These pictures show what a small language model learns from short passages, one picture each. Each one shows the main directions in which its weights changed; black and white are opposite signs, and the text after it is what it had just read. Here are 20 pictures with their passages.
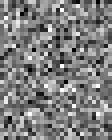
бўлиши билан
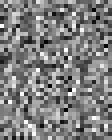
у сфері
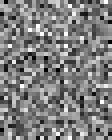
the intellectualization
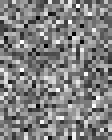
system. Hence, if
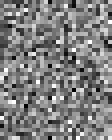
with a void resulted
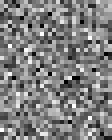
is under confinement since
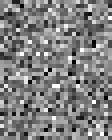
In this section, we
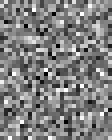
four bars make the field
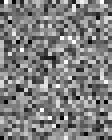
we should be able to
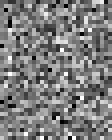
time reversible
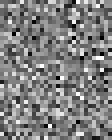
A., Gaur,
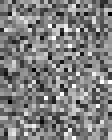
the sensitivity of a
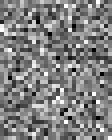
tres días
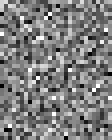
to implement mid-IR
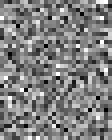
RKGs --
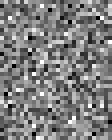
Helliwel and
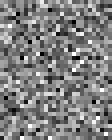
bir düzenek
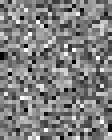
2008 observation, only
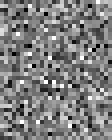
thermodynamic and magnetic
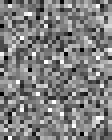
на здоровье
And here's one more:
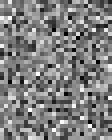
produce an exact
